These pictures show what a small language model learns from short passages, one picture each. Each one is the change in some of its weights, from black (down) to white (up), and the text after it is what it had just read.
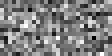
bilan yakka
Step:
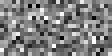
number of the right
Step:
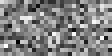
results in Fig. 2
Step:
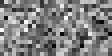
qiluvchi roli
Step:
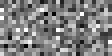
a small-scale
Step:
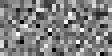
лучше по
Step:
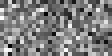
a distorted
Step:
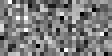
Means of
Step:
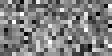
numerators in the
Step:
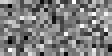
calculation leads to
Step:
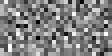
führt das
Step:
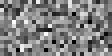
but a general quantum
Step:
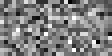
to verify the
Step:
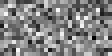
data. Increasing
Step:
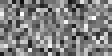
caso. Esta es
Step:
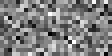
constructed from BV
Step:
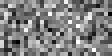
perceptível que
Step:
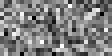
remote code
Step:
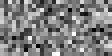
high in March,
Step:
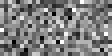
no-jets and
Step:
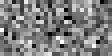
of $X$. Let
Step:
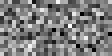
layered stack
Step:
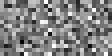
often be transient
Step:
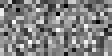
from the state space to
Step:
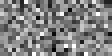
of electrons to
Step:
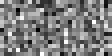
both MIMO
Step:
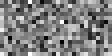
the symmetry reduction because
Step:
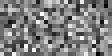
of DSP and
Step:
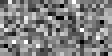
Menu ini
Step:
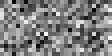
tampil ke
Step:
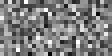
de cuentas de
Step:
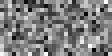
Yusuf Xos
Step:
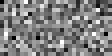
this approach. In
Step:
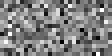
ella (San
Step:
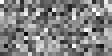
constant in the inner
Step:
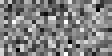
with the highest
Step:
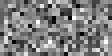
and allows for
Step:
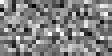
, \ee where
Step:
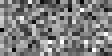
the polaron frame
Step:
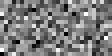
The same machine
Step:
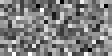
definition of the
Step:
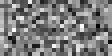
the observations, a
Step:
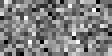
We focus on an
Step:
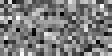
to compensate the
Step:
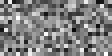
to the transient
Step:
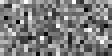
Nas cristas
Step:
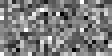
a política
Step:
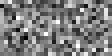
and the propagation
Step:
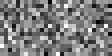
de Frequência
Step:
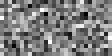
a review).
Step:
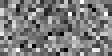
different deployment
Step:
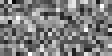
to integrate the
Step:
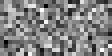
as complex functional material
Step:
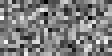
a resident
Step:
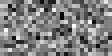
solutions. Note also
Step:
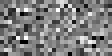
dwarf galaxies
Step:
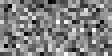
case in hand, the
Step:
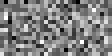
in phase-space.
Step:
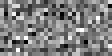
no campo da
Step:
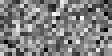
We conclude from
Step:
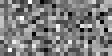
the model provides a
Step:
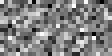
than the entire
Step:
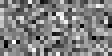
the pion distribution
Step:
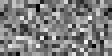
Among many of
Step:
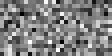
5. Rodric
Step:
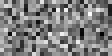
e polariza o
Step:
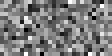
For instance, if
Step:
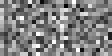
the observations (Fall
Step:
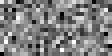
in SNRs
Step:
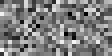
Маркса к
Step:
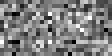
indirectamente los
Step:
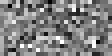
time $\Delta t$.
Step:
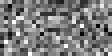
with time, it
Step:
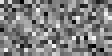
in the used frequency
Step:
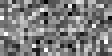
a perspectiva
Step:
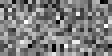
sendo um elemento
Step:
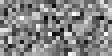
(DT) being
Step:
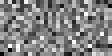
of the algorithm to
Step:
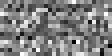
da legislação
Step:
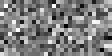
density is similarly
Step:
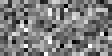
e as operações de
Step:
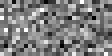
a factor of 6 above
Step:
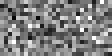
15-layer and
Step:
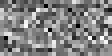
va raqamli
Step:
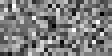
may substantially
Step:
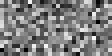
the enhanced performance
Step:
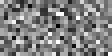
area of)
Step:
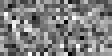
to integrable
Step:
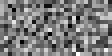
collisions. This
